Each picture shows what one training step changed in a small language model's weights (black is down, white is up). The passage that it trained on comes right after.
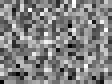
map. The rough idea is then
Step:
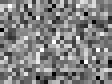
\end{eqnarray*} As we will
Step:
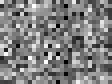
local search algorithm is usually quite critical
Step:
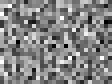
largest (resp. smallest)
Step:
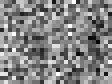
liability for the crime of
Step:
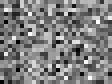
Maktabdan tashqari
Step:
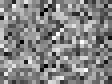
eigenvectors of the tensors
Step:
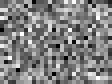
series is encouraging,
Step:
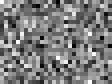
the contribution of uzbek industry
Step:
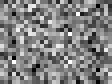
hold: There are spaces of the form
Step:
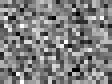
features with respect to their helpfulness
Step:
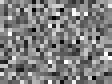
rencana pemasaran untuk
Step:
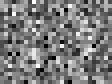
soll einerseits zu
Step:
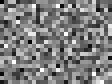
the F160W relative positions
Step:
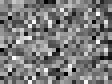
confirmação, classificação por
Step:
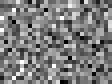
a magnetic field\begin{equation}
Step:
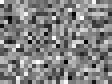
\end{figure} To understand the
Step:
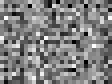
mikrozarbalar, kon
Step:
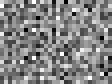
rapidly as the shot count
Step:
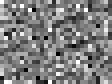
series. Comparing their solution with
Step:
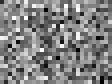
in \cite{gs2013}. This
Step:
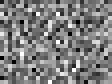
costs in terms of the number and
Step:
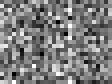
of the LEM-TPC
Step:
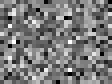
clássico de condenação
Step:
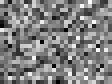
entre 30 et 35 m, est
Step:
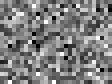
the circular case, velocity changes
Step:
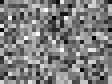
we introduce the Ihara zeta
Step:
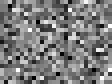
qishga o'tishda past
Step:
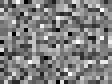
to'pni bir yoki ikki
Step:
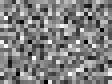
reviewed in the next section. These
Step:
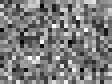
$x\in S$ the quantum
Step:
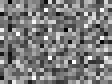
juda muhim ekanligi,
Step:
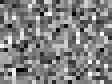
and thus $\varphi$ is given
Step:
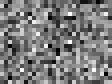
localizados geograficamente na
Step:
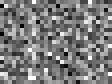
oleh pihak manapun.
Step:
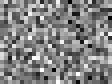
2). We used the H{\sc
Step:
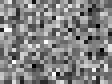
diagonal matrix where any of the
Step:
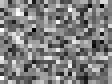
tecnicamente adequadas
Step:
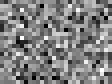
bounded and closed, then $A$
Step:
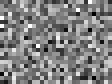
Islamova, R., &
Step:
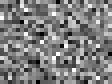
relevant pentaquarks are also
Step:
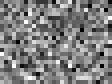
follows. Section 2 provides a review of
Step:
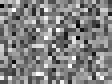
of implementation of sanitary and
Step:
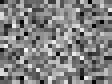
aspects of locally compact quantum groups can
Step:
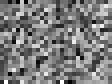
y, por ello no era
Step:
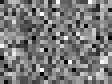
the D content of carbon layers
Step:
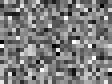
balai benih ikan di
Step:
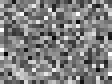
the authors have proposed a one-dimensional
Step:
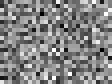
Такий захист не
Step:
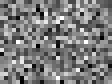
of human interest is a curiosity
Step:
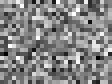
dictionary to translate
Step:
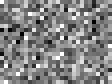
{} {We investigate the nature of
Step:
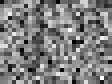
subspace of ${\cal H}_0$
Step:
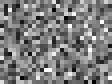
be a $\mu$-stable sheaf
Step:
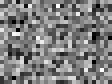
negative real axis), the segment
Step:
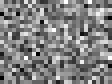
can be realized as a semiproduct
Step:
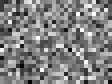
Assume $m\geq 2$,
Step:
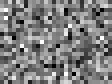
advantages of CI over
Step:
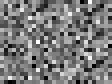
de si la enseñanza
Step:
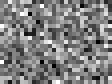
can state the following result.
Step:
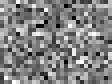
\cite{CG05} to
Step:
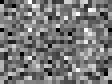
ijobiy ustanovkalarni
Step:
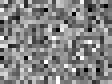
across scales is much weaker than for
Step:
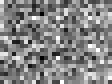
16-bit quantization, dark
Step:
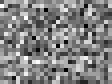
\mathfrak{p} \ne
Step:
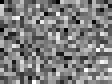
(FEM) although, the methods discussed
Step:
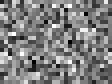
$c$, which fits into the
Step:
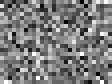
(1), the recorded data
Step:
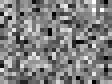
horospherical triangle $A$
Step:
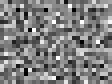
Emanuel Parzen for several
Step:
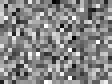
stacking fault energies for
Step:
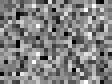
выше в группе среднего
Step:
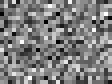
sala qashıp edim
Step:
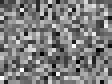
because $<^{+}$ is a strict
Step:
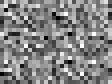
\right) \nonumber \\ &=&
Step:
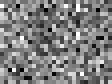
in the event. \item
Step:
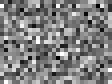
In this section we follow closely the
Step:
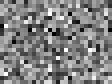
coming from many other neurons
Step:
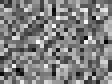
on the PDFs and the value
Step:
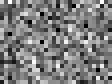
etish chora-tadbirlari
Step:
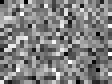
line is the leading term of the
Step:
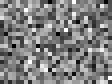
sets that admit an action of partial
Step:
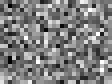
ular ozuqa moddalarini
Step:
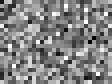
From these facts we further have
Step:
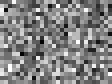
of the neutron-star radius and
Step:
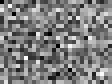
Махди, Иисус
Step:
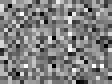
non-linear regime by reproducing
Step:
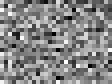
се у последње
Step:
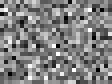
both peak and off-peak
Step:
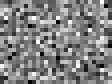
interaction integral, as shown in
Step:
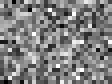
tarafından bildirilen
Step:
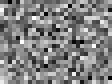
operator, $E$ is the energy
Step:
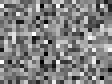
that the Euler's discretization scheme
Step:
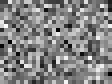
the difference equation can be written as
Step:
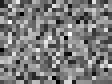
then $u_{\infty}$ (its
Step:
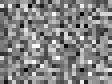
el acceso a esta información
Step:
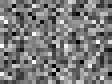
kelangsungan perusahaan
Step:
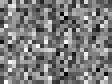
de controle por parte dos
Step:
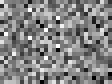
proposed algorithm. As shown in Section
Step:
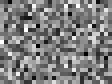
day $d$, binary variable
